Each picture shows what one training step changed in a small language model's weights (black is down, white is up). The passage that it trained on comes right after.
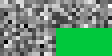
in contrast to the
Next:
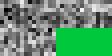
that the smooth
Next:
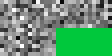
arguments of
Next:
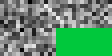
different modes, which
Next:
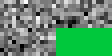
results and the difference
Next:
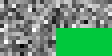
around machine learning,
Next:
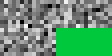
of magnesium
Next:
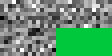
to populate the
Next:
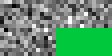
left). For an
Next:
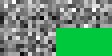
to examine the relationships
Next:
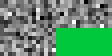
classroom and
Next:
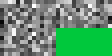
with a variety of
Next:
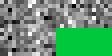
line on the phase
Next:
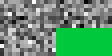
disaster, but
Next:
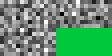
information about a particular
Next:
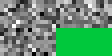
with semimajor
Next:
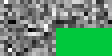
Waters and
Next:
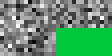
user can select any
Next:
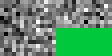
To summarize the
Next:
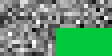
the inherent differences
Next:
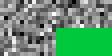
Forum Session
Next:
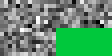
the QED extension
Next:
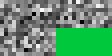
studies reveal that scaling
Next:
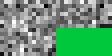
functional groups typical of
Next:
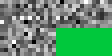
case. Without
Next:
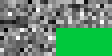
academic training and industry
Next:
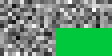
to a local radiation
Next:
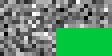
which gave a
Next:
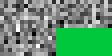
production line of
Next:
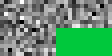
Ramond sector and
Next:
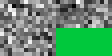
Moreover the authors in
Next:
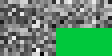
of the main
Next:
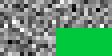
surface roughness and
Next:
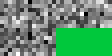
final manuscript.
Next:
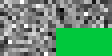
its chemical name.
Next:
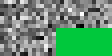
work outcomes.
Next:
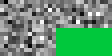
node $i$
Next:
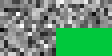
speed $\sim
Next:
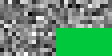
Performance Computing
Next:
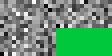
corresponding fault effects.
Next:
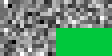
quenching rapidly
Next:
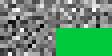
to be a
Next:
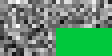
of maximum regional magnitude
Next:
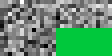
by a linear fit
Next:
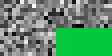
it interfaces directly
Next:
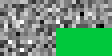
minimal improvement in parameter
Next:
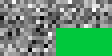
to stabilize
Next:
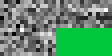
it follow that:
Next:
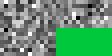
commonly found items on
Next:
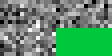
in the range from
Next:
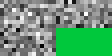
been used to show
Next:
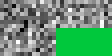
changes in load.
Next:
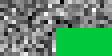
G1, and
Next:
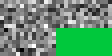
cortical regions
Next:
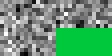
quantum mechanics from
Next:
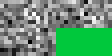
laws and
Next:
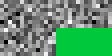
Wigner phase
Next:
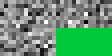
environments influenced by economic
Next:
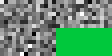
global property of
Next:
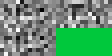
field variation parameters:
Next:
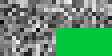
for the right values
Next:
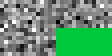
box, along with
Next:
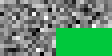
can be targeted
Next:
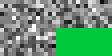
heat for must
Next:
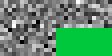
the Weibull
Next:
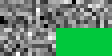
comfort and
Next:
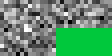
shown in Fig.
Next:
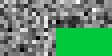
quality and keep
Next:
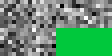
That is why in
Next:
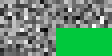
speech recognition and
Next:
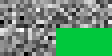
in operating speed
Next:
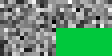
up with.
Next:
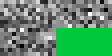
and it can be
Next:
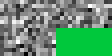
general relativity through
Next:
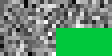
ALS settings to
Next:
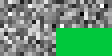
for high temperature
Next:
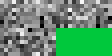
corresponding to the current
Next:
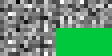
two higher than the
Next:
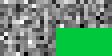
common number of independent
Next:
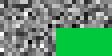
optimisation algorithms were
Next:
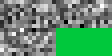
the site when determining
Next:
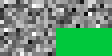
consists of several systems
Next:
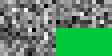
status and age class
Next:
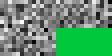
comprehensive mode of
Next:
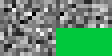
In addition to the
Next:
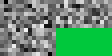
CS modules are
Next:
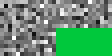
technological frameworks,
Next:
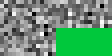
About Learning
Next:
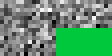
seen that one
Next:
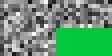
the whole film in
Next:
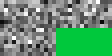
and II respectively.
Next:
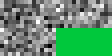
in Section V,
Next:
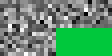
a harvesting
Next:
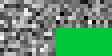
almost no asymmetry
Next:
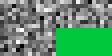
new to the profession
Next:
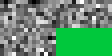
confirms previous results
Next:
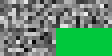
different wheat
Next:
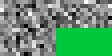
in terms of time
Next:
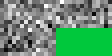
interaction. Exotic
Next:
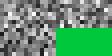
40 km. For
